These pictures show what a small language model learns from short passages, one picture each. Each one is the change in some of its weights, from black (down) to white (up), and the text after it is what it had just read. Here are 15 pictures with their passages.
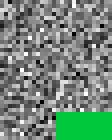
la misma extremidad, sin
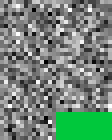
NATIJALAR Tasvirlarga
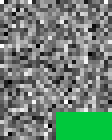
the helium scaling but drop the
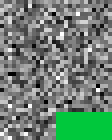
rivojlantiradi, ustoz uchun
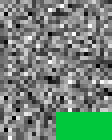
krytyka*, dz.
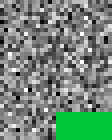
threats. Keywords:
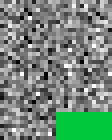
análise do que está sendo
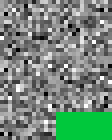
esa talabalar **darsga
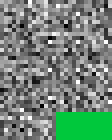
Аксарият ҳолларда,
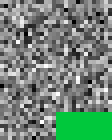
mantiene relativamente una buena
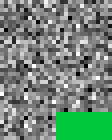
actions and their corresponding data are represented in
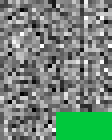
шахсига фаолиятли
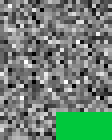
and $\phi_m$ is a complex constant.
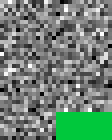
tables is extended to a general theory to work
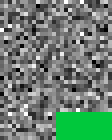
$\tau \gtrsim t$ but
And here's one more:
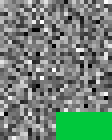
effects decay exponentially and the local
